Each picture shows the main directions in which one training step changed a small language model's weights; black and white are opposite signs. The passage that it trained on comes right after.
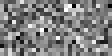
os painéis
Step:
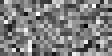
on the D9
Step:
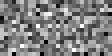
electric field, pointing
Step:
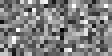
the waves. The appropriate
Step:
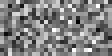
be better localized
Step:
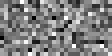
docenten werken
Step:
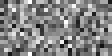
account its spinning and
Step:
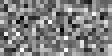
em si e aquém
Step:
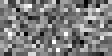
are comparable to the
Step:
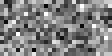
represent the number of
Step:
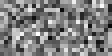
existe entre el
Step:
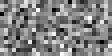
valoriza o
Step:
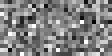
no Rio de
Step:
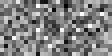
which is the present
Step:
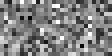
ekv/l dan
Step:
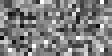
- "Yagona
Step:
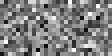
to any atomistic simulation
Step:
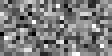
/ \partial {\rm
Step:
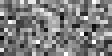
and Earth, {in
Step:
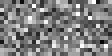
da dor em
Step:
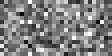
do gênero
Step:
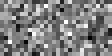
as one varies the
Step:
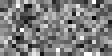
20th day of
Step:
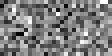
particular interest for the
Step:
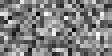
and not limited by the
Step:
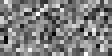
of the double polarization
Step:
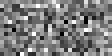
Example 4:}
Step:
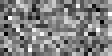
sağda altın
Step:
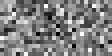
process, the nucleation
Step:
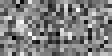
мали місце
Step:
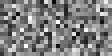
wave function at the potential
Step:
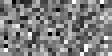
of aeroponic
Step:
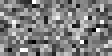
Rios. São
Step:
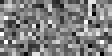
used because we thereby
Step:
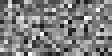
component along a fixed
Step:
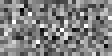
the proceedings is
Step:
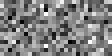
well, with no effect
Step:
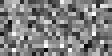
on the ordinate
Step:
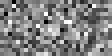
been searched for
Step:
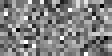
the absence of an
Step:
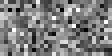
elektron jurnal
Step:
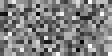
desarrollado en
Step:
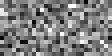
Exit Unit in
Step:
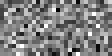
Performing Arts
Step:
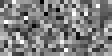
\\ \hline \hline
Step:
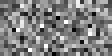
Mechanics and
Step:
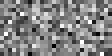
har bir aytgan
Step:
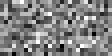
что им не
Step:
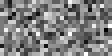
classify the
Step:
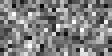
in der Regel
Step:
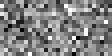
social, las relaciones
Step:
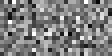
connotaciones que no
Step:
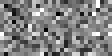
``Decays'' in
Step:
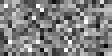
can be written as
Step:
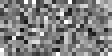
objective is to
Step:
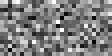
cosmological redshifts varying from
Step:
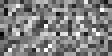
risk for physical layer security
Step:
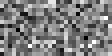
energy units. We show
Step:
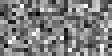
Jurnal Teknik
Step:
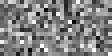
novas características
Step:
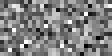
was implicit in the
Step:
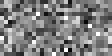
and the halo background
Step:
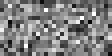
habilidades como el
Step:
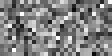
the intricate coupling
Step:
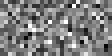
e discute como
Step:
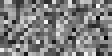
to a period of
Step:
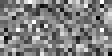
a full extension is
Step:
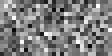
we get a decomposition of
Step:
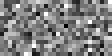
found that the increased
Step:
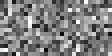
this property whereas for small
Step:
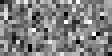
подлагани на
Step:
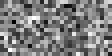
against observational data,
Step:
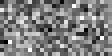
longer than 50 mi
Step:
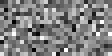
technologies such as
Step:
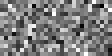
e implementada en
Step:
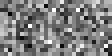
com a publicação da
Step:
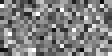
a summary of his
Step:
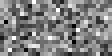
of without RSOI
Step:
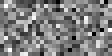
can be a consequence
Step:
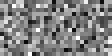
where \(E\) is
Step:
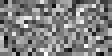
cloud of ionized
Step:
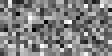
resulting from $U =
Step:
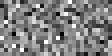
otros suplementos
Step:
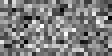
quark matter within the
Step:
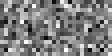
loi des finances
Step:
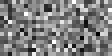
причин, які
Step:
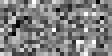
single skyrmion
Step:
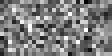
this paper. In this
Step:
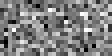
Для определения
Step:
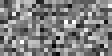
riferimento al
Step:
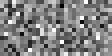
zero mean white Gaussian
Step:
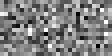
a responder à
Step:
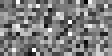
seems carrying
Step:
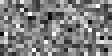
metodlar - iqtisodiy
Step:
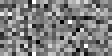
(and again with great
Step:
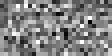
scenario which leads to the
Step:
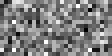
por antonomasia
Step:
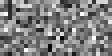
interval distribution is the distribution
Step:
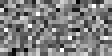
the RHS is
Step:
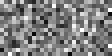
W\,$ between the
